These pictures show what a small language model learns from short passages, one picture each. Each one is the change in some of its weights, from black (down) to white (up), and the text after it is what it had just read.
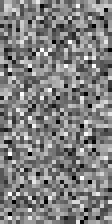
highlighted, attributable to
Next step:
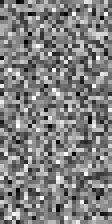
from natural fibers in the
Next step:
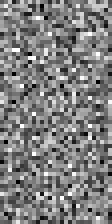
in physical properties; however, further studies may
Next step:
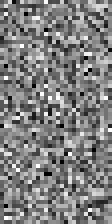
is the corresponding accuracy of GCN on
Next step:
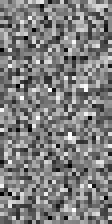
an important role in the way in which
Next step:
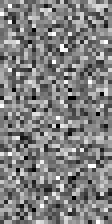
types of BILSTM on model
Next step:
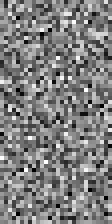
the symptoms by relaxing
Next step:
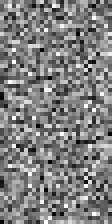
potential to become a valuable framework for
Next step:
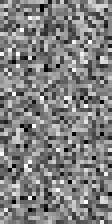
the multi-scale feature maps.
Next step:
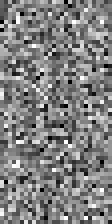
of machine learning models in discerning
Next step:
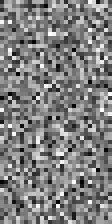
scattering (CMS) to measure
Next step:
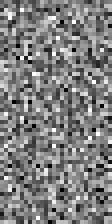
and safety guidelines
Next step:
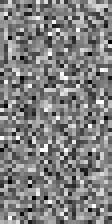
with CNTs. In particular, we
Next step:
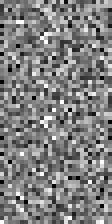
This also implies that curves for which
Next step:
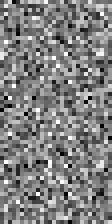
is investigated with and without the proposed
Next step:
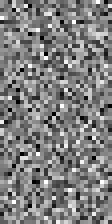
by emission from gas experiencing
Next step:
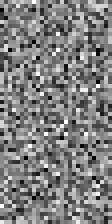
Forestry Researchers
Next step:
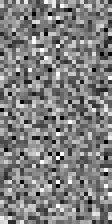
In blue dot-dashed and
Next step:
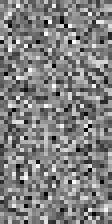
each isobaric surface is defined by
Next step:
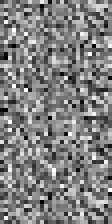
the green analytical procedure
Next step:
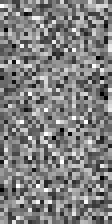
to almost 100% in all
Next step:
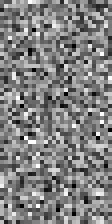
MLOps in the context of network
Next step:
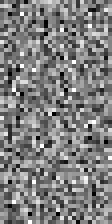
hypoglycemia management
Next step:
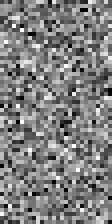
and perfectly match the true
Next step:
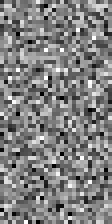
spray on leaves on different days
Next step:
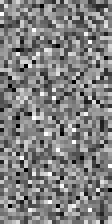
break) • WITH
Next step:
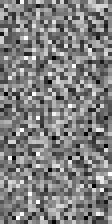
prospective age provides an
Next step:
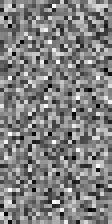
emission of TeV photons from
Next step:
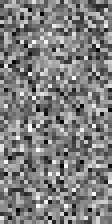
Remarkably, T2DM
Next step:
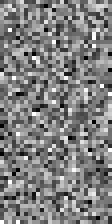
value of the resulting indicator. If
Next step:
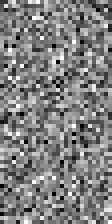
(Figure~2). In fact, the high
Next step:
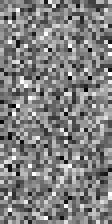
algorithms present the user, in each
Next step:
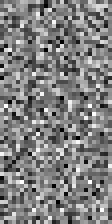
devices, as well as the amount
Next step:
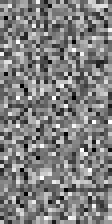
research process 24 (63.1%)
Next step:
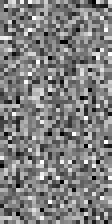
(middle column), and
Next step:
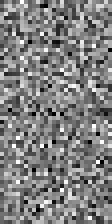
effect of "retraining". This
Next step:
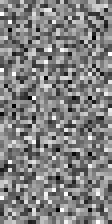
types, based on indices capturing
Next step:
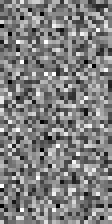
Foreign citizens,
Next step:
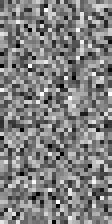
Fig.6 in the main text. In
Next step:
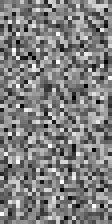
networks - Government data -
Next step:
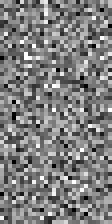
else is around can also make
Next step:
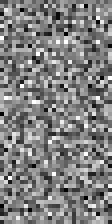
and counsellor lies. For
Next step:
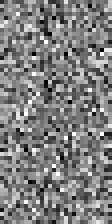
of untimed as well as timed
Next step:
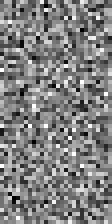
quantum security. However, this
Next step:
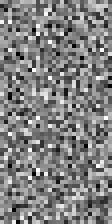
\emph{with respect to the specific
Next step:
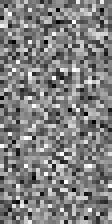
temperature, V_m is molar
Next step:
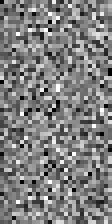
a sealing effect exerted by
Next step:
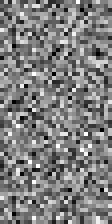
of the multichannel system is
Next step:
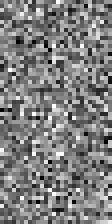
drought, salinity,
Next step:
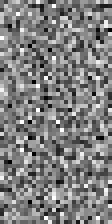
pressure from study, workload,
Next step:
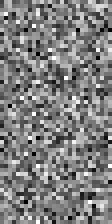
results verified that the proposed system can
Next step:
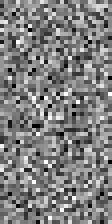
$. The second and third states
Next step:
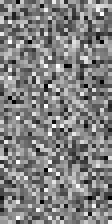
defined in (\ref{eq:rho0}).
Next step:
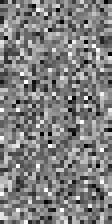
cm were produced. As they flow
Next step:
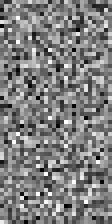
Newly developed instrumentation
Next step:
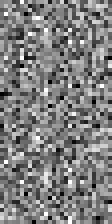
in the case of the stronger weight is
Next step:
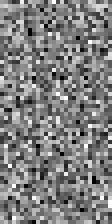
if necessary. Draft of
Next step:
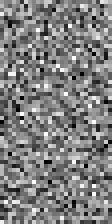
property. The book has got
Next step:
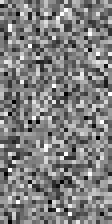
project, also familiarising
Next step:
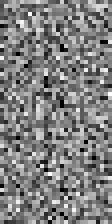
CCM extinction law to the
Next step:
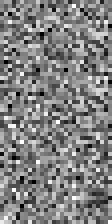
the field of information diffusion
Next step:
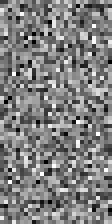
hypothetical guidance has
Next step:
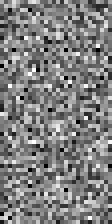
System The recommendation system
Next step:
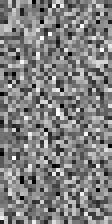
would restore biomass after
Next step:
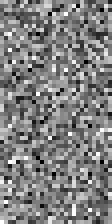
crops, and enhancing
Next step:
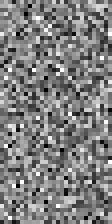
from the twisting of a magnetic
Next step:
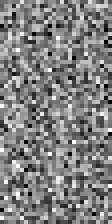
magnetic' effects in different methods of local
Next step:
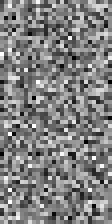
methodologies. The proposed methodology
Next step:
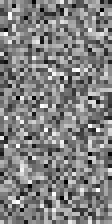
[11]. Downregulation of
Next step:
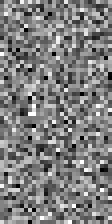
instructional technology continues to grow
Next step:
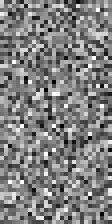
an archive as a written
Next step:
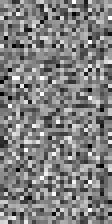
be found elsewhere and will not be
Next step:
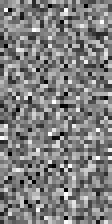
On Construction Capital
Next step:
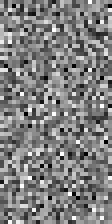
into a register-transfer
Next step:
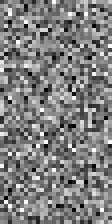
the photoevaporated proplyd
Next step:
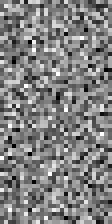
continues to remain in the
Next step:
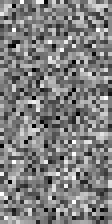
phase-matching condition and parametric
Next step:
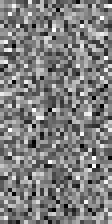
line to get equations numbered
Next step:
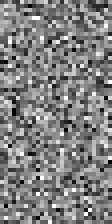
and $B$ is the total magnetic field
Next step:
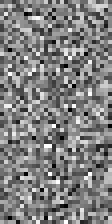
for any $\l$. The first source of
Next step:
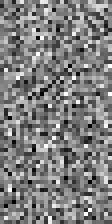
$h$ is the maximum intensity.
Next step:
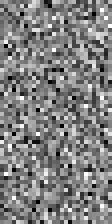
data are classified as outlier if
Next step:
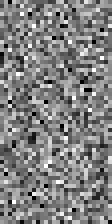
compute similarity among data assets on
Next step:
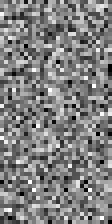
years old) versus nine
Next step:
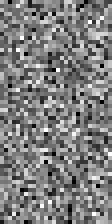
+ \varepsilon \ln
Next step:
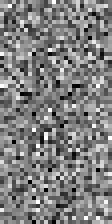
meeting of astrophysics
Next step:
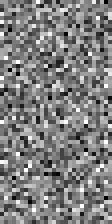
confinement \beq Q \equiv
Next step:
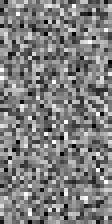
Research in Empowering
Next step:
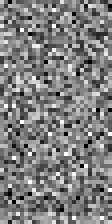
and self-sacrifice,
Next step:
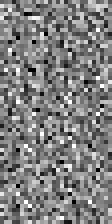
to represent a noisy flux signal.
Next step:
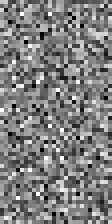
the corresponding CMDs. Close
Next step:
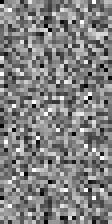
a major concern is to
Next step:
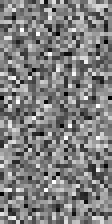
same environment at the same point in time in order
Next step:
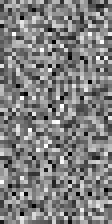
In such a scenario,
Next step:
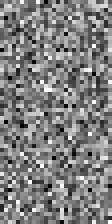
publications will be included, as the review
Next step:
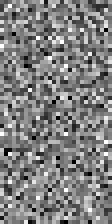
observations of light scattered,
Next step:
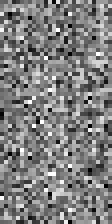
was also independently associated with
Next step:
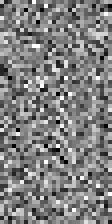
and the SCF mass matches the
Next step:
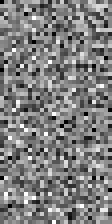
of increasing temperature as an approach for solving
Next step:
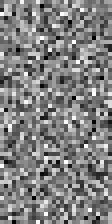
peoples, enslaved
